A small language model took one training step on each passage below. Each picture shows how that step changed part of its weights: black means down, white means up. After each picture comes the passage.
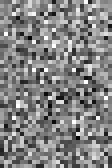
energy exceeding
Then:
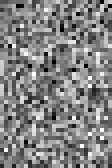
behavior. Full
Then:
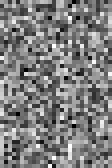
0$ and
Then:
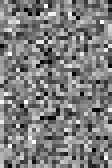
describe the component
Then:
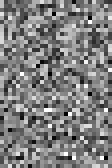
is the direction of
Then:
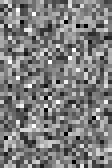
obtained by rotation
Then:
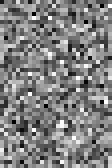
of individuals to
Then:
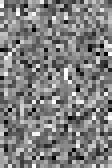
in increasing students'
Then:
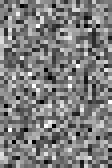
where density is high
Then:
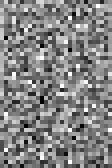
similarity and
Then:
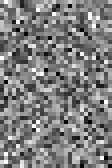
minimizing associated
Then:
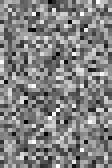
an innovative
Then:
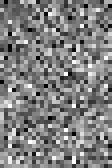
que procura
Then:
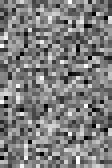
prototype of
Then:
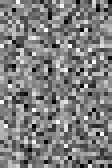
Let f be
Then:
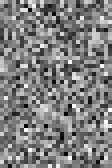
data. The left
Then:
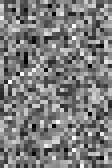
considered to be the
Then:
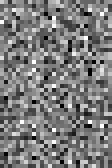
aimed at
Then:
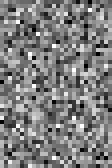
COP at low
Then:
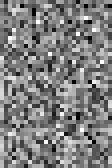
Group I
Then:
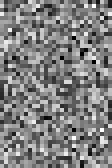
hand, the risk
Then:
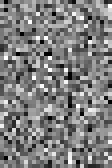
em comum com
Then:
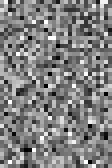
a payment
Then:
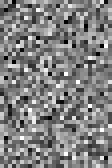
the DEX group
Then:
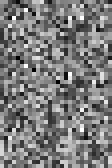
dynamical system
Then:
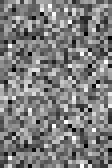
summarizes the
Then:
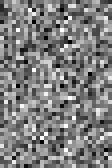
4 Formulation
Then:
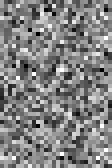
chambers to
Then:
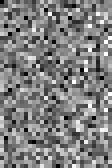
anche ne
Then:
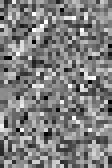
they seem in
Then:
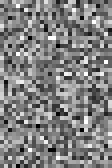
a function of
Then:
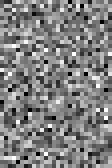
und somit
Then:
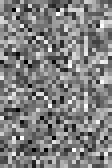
interest to this
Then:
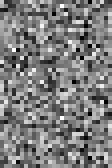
up of the
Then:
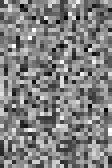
and two mixed
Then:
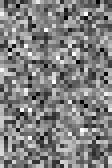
not exposed
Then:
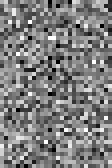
a lattice with a
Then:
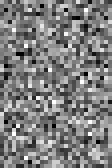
proof of
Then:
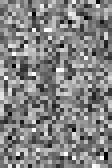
to the reaction
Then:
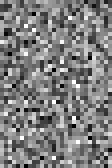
H_0 is
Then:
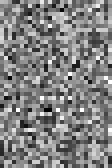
and institutional
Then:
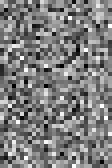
expectations and
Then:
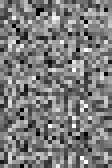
visual field changes
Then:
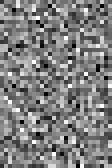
defends the
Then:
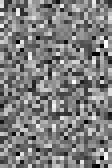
in the temperature
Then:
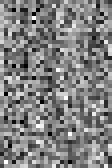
similar to the one
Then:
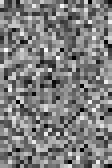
of $p$
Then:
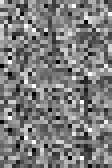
as well as the
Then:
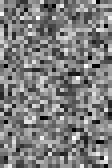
have of the
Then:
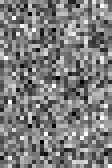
former yields
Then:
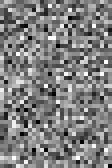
a challenge
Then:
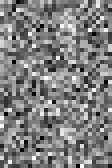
generation, knowledge
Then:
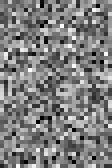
We consider the
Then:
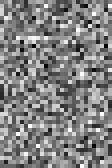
state how often they
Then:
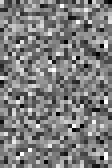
of the background temperature
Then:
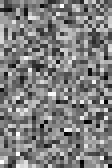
on a set of
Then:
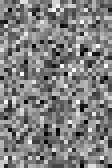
baselines larger
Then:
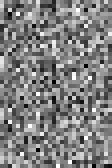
experimental results.
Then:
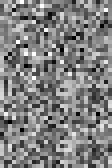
va badiiy
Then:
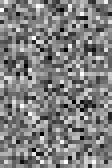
recent development on the
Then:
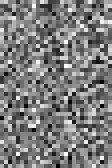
The study also
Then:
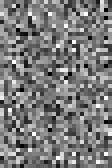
en ambos
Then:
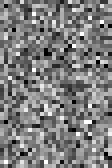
of Czech
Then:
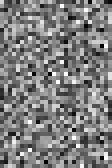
of the respondents
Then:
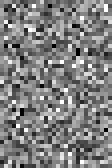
discussion conducted
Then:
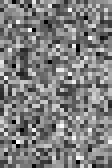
evidence to
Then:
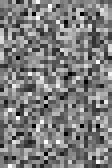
of dielectric
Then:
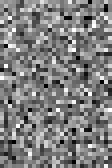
la actuación
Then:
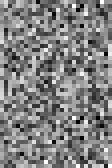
Y LA
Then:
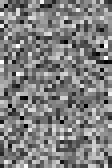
by the author,
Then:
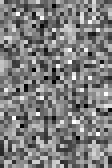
transition occurs.
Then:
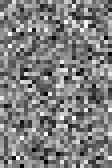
AD and further
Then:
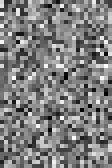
in the edge
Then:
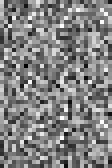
responsible for
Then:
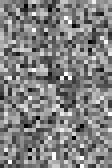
account some features and
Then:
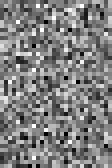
theoretically obtained by
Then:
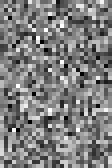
de los socios
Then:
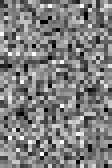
sensitively on
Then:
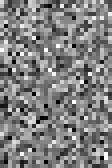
the role of the
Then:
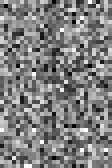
Table 2. The
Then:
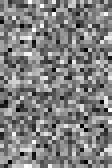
for later
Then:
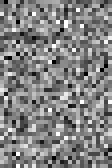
tourism in
